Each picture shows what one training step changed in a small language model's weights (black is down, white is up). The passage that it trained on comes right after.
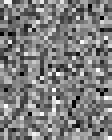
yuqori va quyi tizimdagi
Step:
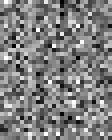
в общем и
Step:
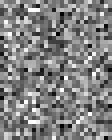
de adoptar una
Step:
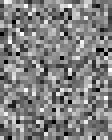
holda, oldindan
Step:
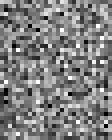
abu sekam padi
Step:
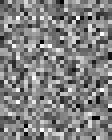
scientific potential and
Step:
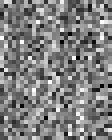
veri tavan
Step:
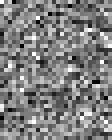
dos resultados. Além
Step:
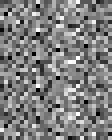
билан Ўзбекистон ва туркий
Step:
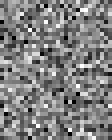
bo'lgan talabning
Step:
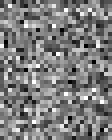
foydasi fondagi
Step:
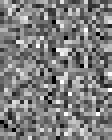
– la parte dello
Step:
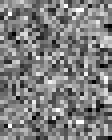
finalidad de revisar la
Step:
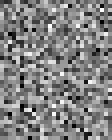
qo'llash amaliyoti
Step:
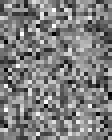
подхода к пониманию
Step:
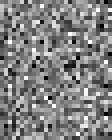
yaitu 100% menyatakan
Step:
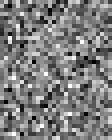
maqsadga erishish uchun
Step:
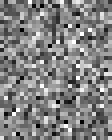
Interviews zeigen, dass
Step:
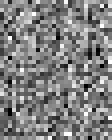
modelo, por lo que,
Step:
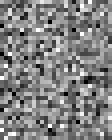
345 artículos
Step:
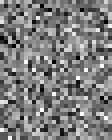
del médico y otros
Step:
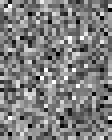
relacionados a esta nueva
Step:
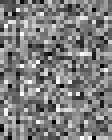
прав. Тобто,
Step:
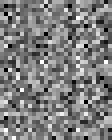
خود دارند
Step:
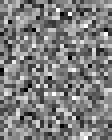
objetivos como a los
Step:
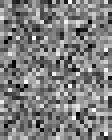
учебную программу
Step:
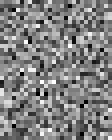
морского регистра
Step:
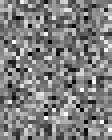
ставила собі на
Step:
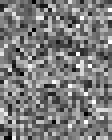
scalar multiplication,
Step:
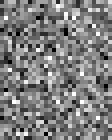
vositalar sifatida tobora
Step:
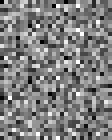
la contrebande
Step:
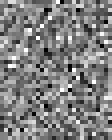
el software para que
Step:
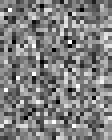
a política como o espaço
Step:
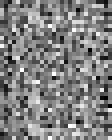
uchun optimal hisoblanadi; -
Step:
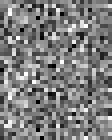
de la elección de los
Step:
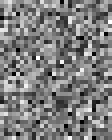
в городе.
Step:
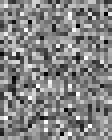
aves e da ração
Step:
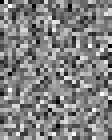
ta'lim berilsa
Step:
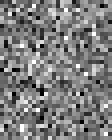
ozod etish, buning
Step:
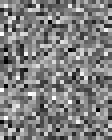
tizimli rivojlantiradi.
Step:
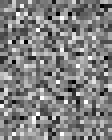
Beobachtungen der
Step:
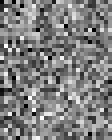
jasalma qum
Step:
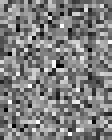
artificial (IA), está
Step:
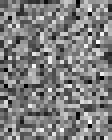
mostrarán diversos
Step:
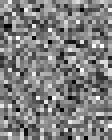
potência DAB ND
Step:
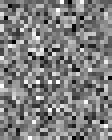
удобрения на
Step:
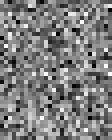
obra está bajo una
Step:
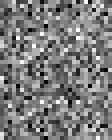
their learning motivation.
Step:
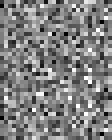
externo)? Se
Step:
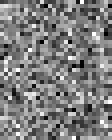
conclusão do curso
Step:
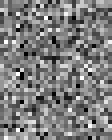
coherent intellectual
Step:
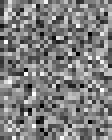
O Cromo pode
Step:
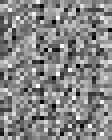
suas ações e como
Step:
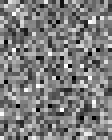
професійних шкіл
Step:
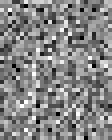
pais de crianças com
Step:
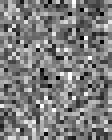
movimentos liderados pelo
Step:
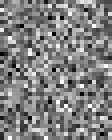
criminológicos universalmente
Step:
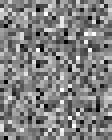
que deve estar relacionada com
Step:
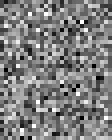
правосвідомість та
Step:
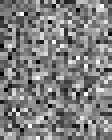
skupine, ki jih
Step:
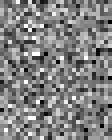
usullarni adabiyotlar asosida tahlil
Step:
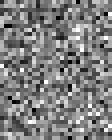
Davlatov O.
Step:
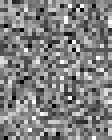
a escassez em condições
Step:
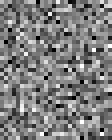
і приступив до
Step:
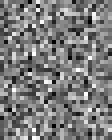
secuelas, entre las
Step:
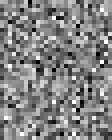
descrita con material de
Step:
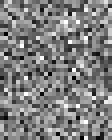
imagem que representasse,
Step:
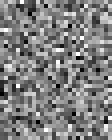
La catena si
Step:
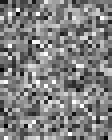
lingkungan sekitar
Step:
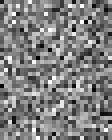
di costruire un
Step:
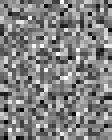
Universidade Federal da Grande
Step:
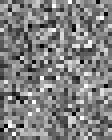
specifice unui
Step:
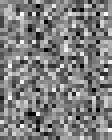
la etapa en que lo
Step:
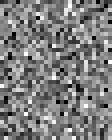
унинг шахсига
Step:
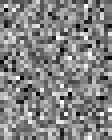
oder per Post, das
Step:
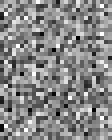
educação, com ações
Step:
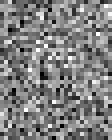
уяснение значения
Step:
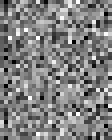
ўғит чиқариш
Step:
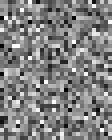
va salmog'ini
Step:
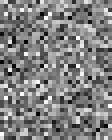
etadi. Ko'p
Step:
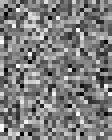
слова: банковский
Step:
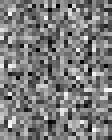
éticos para la investigación
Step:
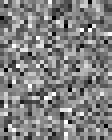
ризики – можливість
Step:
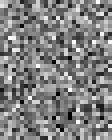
participativo del arroz
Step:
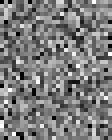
makoni va ta’lim
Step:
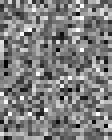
kiradi. Davlat
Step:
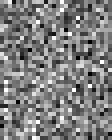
detalii despre
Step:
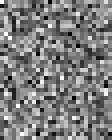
as médias de todos
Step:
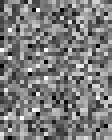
tanah. 2.
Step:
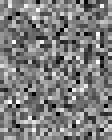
travail mène
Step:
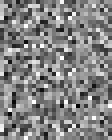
O‘quvchilar o‘quv
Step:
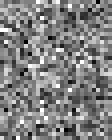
Patterns of
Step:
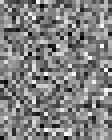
para o mundo no final dos
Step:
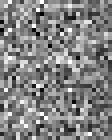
The article finds
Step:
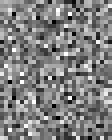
a adoção desses
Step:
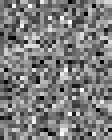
ventrículo constituem
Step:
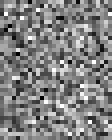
Gulishija R.
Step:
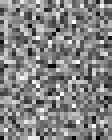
assortiment in de
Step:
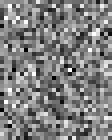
a una limitación para
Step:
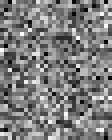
qilish muammolari.
